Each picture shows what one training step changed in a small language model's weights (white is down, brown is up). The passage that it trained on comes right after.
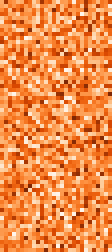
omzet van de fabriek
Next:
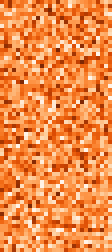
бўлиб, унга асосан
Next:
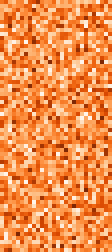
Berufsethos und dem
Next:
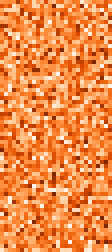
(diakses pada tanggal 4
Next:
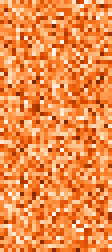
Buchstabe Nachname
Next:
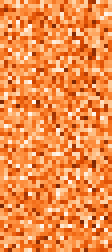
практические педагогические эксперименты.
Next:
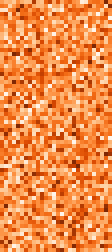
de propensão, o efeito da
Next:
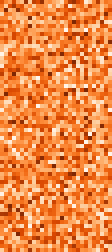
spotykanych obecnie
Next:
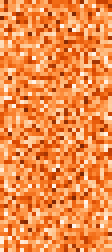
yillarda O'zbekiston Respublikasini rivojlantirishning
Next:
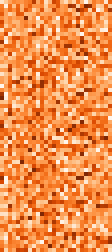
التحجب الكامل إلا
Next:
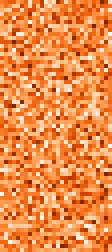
dana produksi dan harga jual
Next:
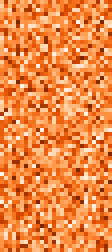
mulohazalar mavzusiga quyidagi
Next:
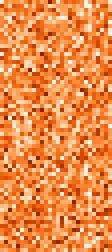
brisa da manhã, e a
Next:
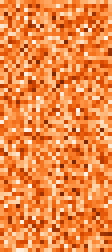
Diseño Gráfico -
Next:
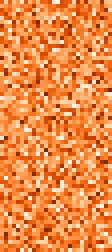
absolute approach. This research is
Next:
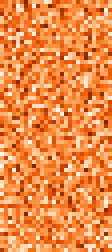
e'tibor berila boshlandi.
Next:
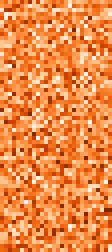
interpessoais próximas e pessoais,
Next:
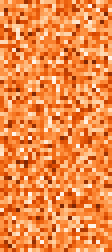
этого вычисляют невязку
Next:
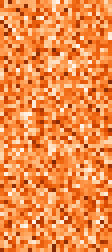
/ CEREC Omnicam;
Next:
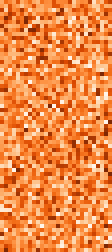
лабораторных показателей, что
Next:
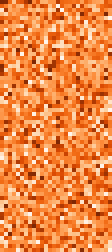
врачей (недобровольная
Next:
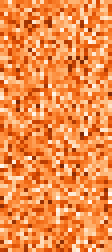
qiladi. - Intellektual tahlil tizimlarini
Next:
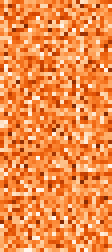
به کاهش هزینه‌ها
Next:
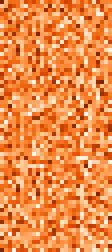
davrlari bo'yicha rivojlanish xususiyatlari,
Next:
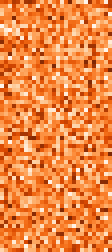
otomíes, y todos caen
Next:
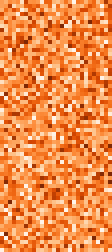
инсоний ахлоқий
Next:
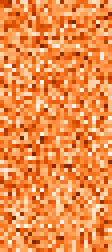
de ASB een jaar later in
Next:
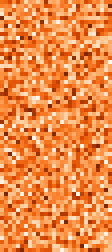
urbains et amplifiés dans les
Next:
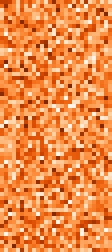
«Иностранный язык»
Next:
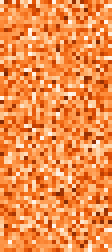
formation des personnes de 50 ans et
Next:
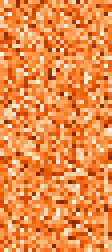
portanto, o desenvolvimento dos estudantes.
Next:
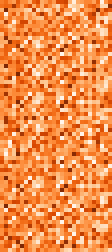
VA AN'ANALARI ASOSIDA
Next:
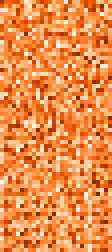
los países antes mencionados.
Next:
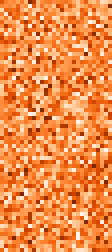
faixa operacional mencionada,
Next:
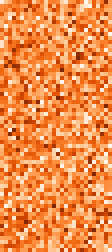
ashyo bazasi asosida rivojlantirish va mavjud
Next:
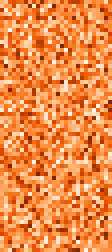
pormenores. Todavia,
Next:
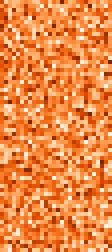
дома в условиях жаркого
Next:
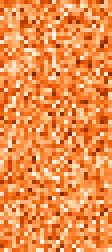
упругости и предела
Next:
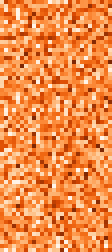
Chateau-Style Wines
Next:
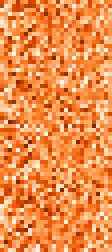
de la situation. La différence entre les
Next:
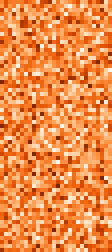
в пределах учебной
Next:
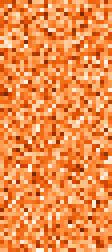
розширенню економічного
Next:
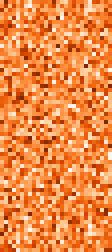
было выделено 9,6
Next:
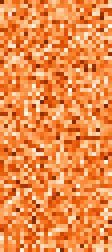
genotipik sinflar nisbati
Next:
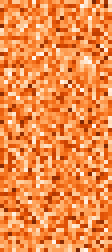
*Qadhi Malikul Adil*
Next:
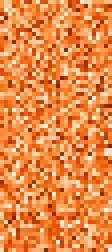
pays depuis quelques
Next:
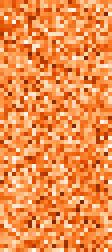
total eluição, a solução foi
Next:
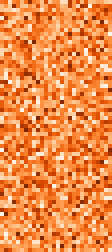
Bilimler Enstitüsü
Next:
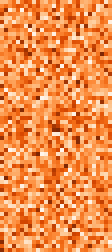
одатлар Британияда
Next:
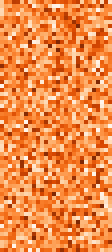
храма было абсолютно
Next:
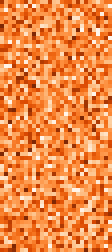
futuras gerações reconhecer e
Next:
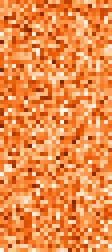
o'quvchining muayyan
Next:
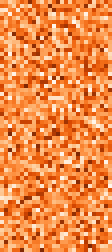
fournisseurs de chaussure
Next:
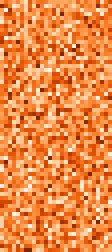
(1) Área de Ciencias
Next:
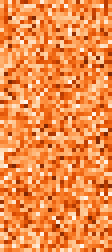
asigurarea compatibilității
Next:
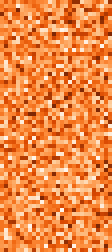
375 Toshkent davlat stomatologiya instituti
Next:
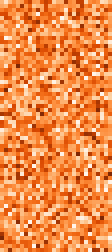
them a sense of belonging to
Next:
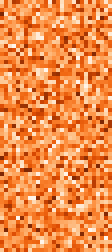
Kundalik hayotimizda foydalaniyotgan
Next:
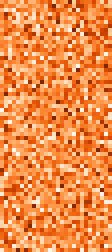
проекта (табл. 2). При
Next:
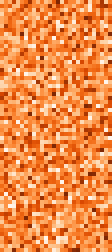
mais fidedignidade a esses dados.
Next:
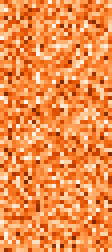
Behinderung hatten: bei
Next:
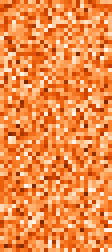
va ularning ta'sirini baholashning pedagogik
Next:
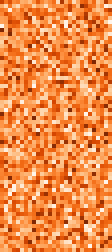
Bekasi, khususnya URC
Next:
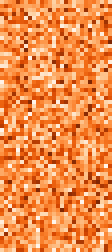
6: Gesamteinschätzung
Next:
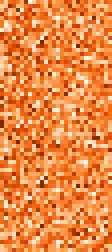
niteliklerinden dolayı
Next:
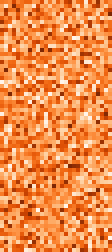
between truth and falsehood.
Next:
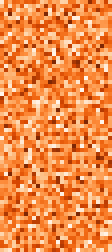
контролируем на год проведения
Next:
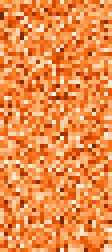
«ИПАГ им. акад.
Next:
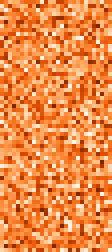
yuz yoki qo'llar kabi tananing bir
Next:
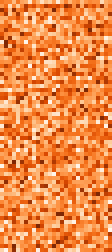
y en un puesto que seguía muy
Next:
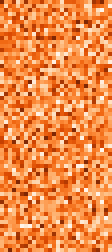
sarxush qiluvchi ichimliklar
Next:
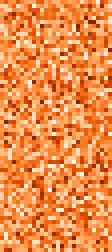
Baedekerstraße 1 ·
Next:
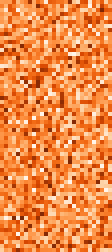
mas se refere à gravidade,
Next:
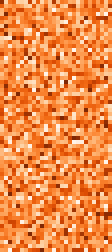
Públicas. Transcrição do
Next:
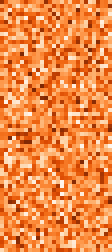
como língua de comunicação global,
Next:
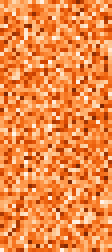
як системою, освіченість,
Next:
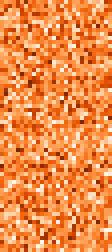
ilmiy va ilmiy-texnik konferensiyasi
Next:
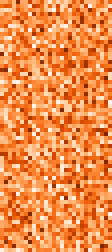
açılmasıyla birlikte son
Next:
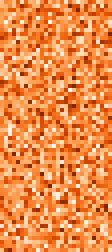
La Salle Bogotá.
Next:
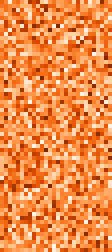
alunado a executar ações
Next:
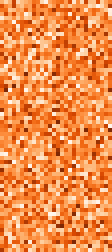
быстроты и точности в
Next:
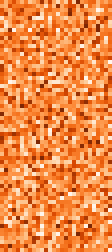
mukammal ish va ov qurollariga
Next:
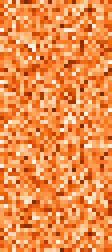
çok daha yoğununu
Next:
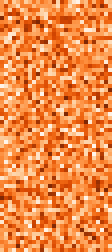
tem como objetivo analisar as publicações
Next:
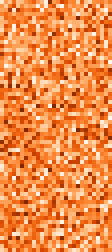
el INE, nunca nadie ha
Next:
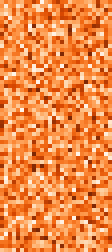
shakllar ko‘pincha vaqtinchalik
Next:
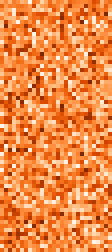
Una vez que obtenida toda la
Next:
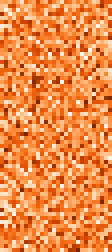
inclusão e exclusão dos artigos,
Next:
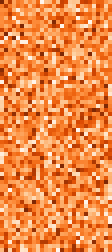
m³/ga, "Velona"
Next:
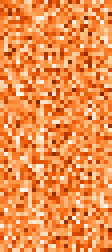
ЭхоКГ и МРТ
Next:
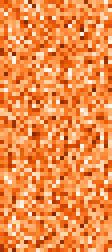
Gobierno Nacional expone
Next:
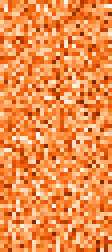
adanya pengawasan dari
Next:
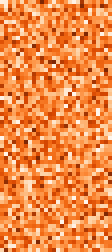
систематизацию знаний по темам
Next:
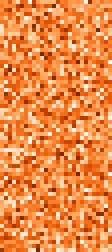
research using online surveys
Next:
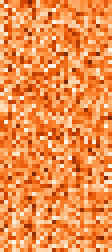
place de la communication interne dans la
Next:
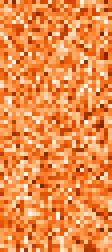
*Development Southern
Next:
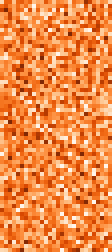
récoltes, il surveille les
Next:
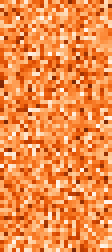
va boshqalarni tasvirlaydilar.
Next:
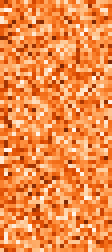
EN MARQUAGE DE
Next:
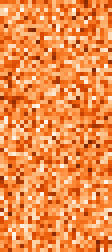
a partir de la colección “Leer
